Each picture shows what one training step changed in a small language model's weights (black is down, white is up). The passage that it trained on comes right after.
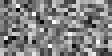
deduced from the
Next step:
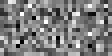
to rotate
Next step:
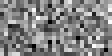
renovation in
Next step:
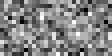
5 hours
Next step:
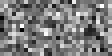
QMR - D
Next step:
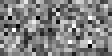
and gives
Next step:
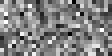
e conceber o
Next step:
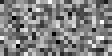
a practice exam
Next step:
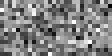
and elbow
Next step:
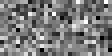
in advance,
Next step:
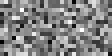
the administration
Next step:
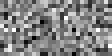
of early
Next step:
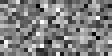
es dem LP21
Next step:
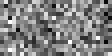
within the area are
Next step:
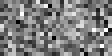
impactos respeta
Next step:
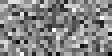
possui uma visão
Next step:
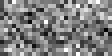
from the pure
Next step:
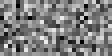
com a necessidade
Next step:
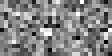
MSG and
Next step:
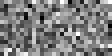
complementado quando
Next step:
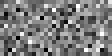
Oregon :
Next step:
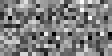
gives a
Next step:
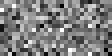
que faz do
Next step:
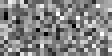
Tourismus –
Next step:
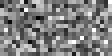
del piloto
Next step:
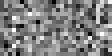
Mues V.,
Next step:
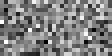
are mature but there
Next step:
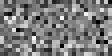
off that day
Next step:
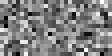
des états
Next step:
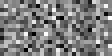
Fore Foot
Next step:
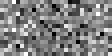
in a composite
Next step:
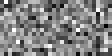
be expressed as
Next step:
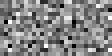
update the
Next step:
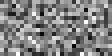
a model experiment on
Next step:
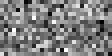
based on differing
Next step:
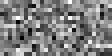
dúvida sobre
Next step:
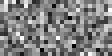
a major research
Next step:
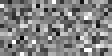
deflection. The
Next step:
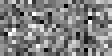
set of species
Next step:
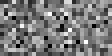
modes n'est
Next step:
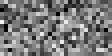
as tarefas
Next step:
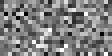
antes de ser
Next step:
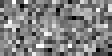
Applications with
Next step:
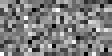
patterns of
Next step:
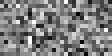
lo anterior,
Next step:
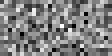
graph equation
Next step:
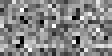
agreement in
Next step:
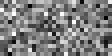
nu pot să
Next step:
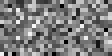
appears to
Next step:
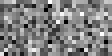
Per' opera
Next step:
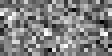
array of
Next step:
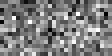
with the kernel
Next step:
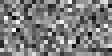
to a server
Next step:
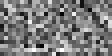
los proveedores
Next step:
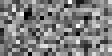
sexo son
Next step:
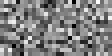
of the effects of
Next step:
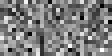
Operasional -
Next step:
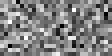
There were no
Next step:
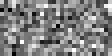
spielen auch
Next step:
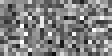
first component
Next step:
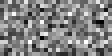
that LIN data
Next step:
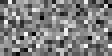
Pada hari
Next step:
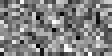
rendered in the
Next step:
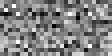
attention is
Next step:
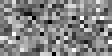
variable cow
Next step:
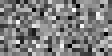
mobile site
